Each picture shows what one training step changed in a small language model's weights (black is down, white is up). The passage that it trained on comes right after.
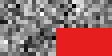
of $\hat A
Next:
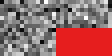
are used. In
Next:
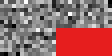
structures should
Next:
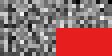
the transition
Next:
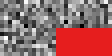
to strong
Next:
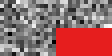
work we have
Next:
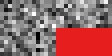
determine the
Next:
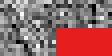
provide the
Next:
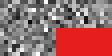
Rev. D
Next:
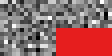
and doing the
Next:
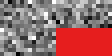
gravity \\
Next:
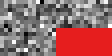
can be used to
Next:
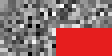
and death
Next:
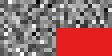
a large class of
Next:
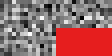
we want to
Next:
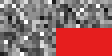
control the
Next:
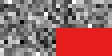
work shows that
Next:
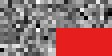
example, if
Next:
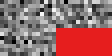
checked in
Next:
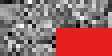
desired number
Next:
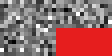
the centroid
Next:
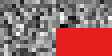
times and
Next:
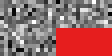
a cousin
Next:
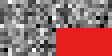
considerando el
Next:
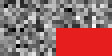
DDM analysis
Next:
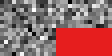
Lessons from
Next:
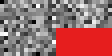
Uso de
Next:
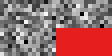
una infección
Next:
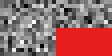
a DQN
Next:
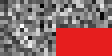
autrement ne
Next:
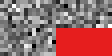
relation is not
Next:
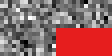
change its
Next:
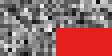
to find the
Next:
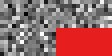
the end of
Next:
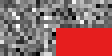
study of this
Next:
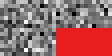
and analysis method and
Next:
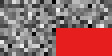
treated with
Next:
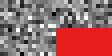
applications and
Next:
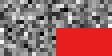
{\it domain
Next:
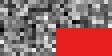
as $x
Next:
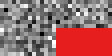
Para os
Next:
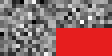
purity of
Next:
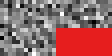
model to the
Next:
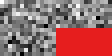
el sitio
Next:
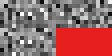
1 and the
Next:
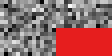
whose energy
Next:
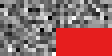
for the model with
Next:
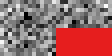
\otimes |
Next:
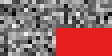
the shear
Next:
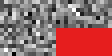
light cone
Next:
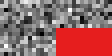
be roughly
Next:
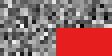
at each point of
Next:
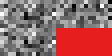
\\ \hline
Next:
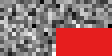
we train our
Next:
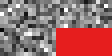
\eeq In
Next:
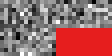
the ONF
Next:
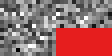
format of
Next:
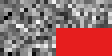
por meio de
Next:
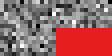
proton and it
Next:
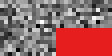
combined with
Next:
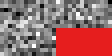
cómo se
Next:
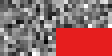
we found that
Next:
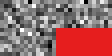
agree with
